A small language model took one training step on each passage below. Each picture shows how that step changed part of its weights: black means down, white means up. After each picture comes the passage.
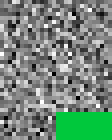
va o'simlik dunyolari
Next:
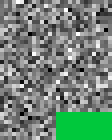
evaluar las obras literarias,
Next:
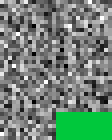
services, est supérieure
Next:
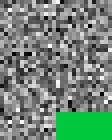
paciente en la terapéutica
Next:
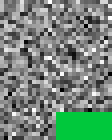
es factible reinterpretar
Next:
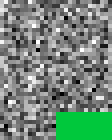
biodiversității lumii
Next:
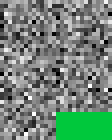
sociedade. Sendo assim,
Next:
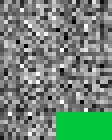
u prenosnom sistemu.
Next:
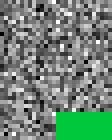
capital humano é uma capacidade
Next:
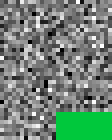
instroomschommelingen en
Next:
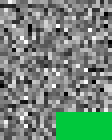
биологическая система,
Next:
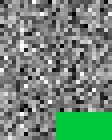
peneliti dapat belajar
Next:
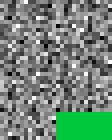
el análisis diacrónico de
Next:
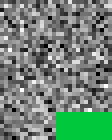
una coincidencia temporal no
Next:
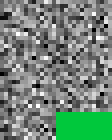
salud, por no acceder a una
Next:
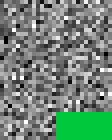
forma R^2 reikšmių
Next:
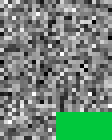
threats, including cultural
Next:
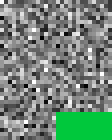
Twentieth Century:
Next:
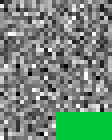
também pode! Esse é o
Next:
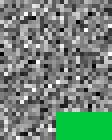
an. Eineinhalb Jahre
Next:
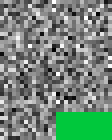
bogliq. Yo'qoridagi
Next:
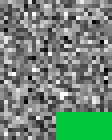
етап Всього Місце
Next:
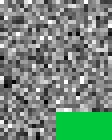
se havia ido gran dolor
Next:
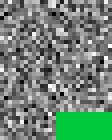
tadbirkorlikni rivojlantirishda
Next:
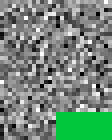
білоруської й
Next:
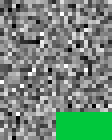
маблағларининг келиб
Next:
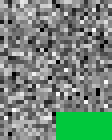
- Childers T., Carr C.,
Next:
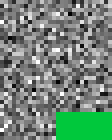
de férias de julho e com
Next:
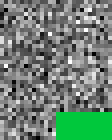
sie schon den Traum, ein
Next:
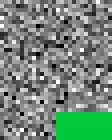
les produits locaux,
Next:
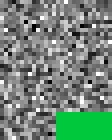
мудир кафедраи
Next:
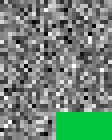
tomonidan moliyalashtirish
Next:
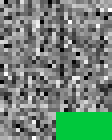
enfraquecendo o papel
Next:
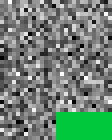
perusahaan. Jadi ya
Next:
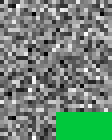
Capoeira. Creative
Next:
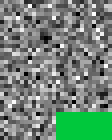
la que nos enfrentamos cada
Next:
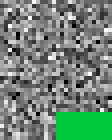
hamkorlik qilishning quyidagi
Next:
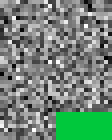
2019. hipertensão
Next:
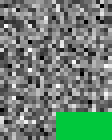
en matière de consommation des
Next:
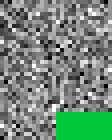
no ego para a resolução de
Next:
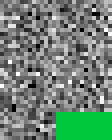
tizimlari va texnologiyalari”
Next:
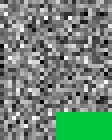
оптимальних навичок,
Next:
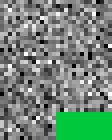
edilir (Demirci,
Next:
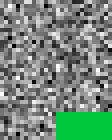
I qism – Toshkent:
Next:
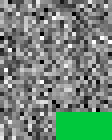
ma'naviy qadriyatlari
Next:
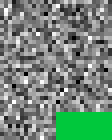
yoshiga yetmagan shaxs
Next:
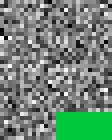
Lizenzformen Creative
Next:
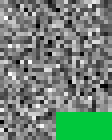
долгие годы имеет
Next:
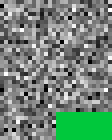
of the world // Moscow
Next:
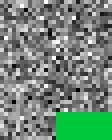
imkoniyatlari ilmiy asoslangan.
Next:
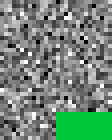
3-masala: Ma'lum
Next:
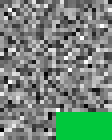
attività per informare il personale
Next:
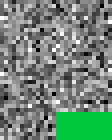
ҳаракатларнинг тузилиши
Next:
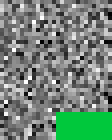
más amplias capas sociales a una
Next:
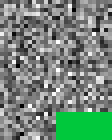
ilm-fan va tabiat
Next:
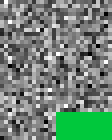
практических целей
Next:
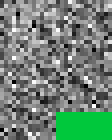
dos benefícios para os
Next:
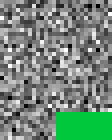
нафақат оддий
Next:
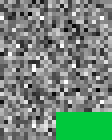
talabalarga tartibli va
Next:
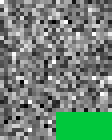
conflitos civis. 4ª
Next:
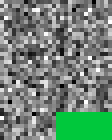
coronariana. Contudo,
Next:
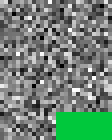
seria suficiente para que o cargo
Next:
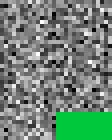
систем отопления зданий и
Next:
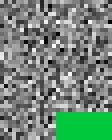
the name which they
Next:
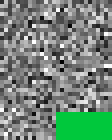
indagación entre los coordinadores y
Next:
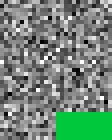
bolalar va o‘smirlar
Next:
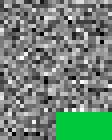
324 nafar ijodkorning
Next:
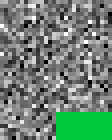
Көптеген оқу
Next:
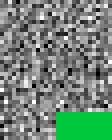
Krotov, A.V.
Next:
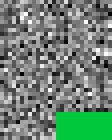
sumber. 2.2 Analisis
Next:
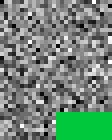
jarayonda soddalik,
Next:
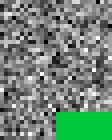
primer lugar para precisar y
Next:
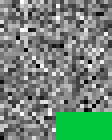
odobi bo'lsin,
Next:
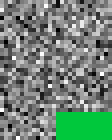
para garantir ao credor, no
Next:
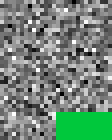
no es raton que es pelicano.
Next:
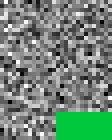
sobrecarga sensorial,
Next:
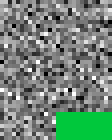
Para llevar a cabo la
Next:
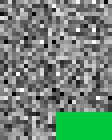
mumkinki,bu asarda
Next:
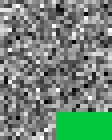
di quel tempo»³⁰.
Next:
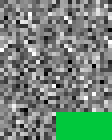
kondisi baik. Mobil
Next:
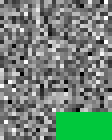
faqat bosqinchilik va
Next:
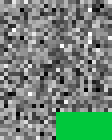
cultural, lingüística,
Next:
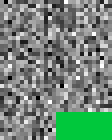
2016. Disponível em:
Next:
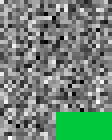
to'plash asosida yuz beradi.
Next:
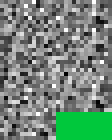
в системе питьевого
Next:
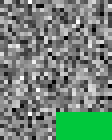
интенсификация с/х
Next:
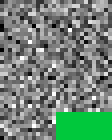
universal. Mais do que um
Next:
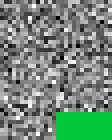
(Ed.), Investigar con y
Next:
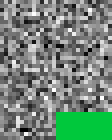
holatga nisbatan
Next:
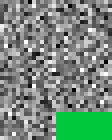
исполнение, имеющее
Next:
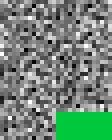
XV–XVIII ст.
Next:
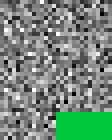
ehtiyoj O'zbekistonda ham,
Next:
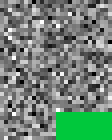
muammolarini bir mustaqil
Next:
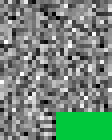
diametri 8-9 mm,
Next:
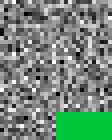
o'rnida yozuvchining
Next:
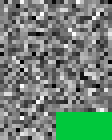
como la metalurgia, la
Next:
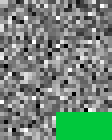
муҳофаза қилиш
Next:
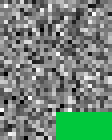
avvocati del tribunale della
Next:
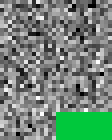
malaka jamiyatda ishlab
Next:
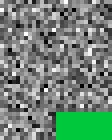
Solusi Listrik Padam
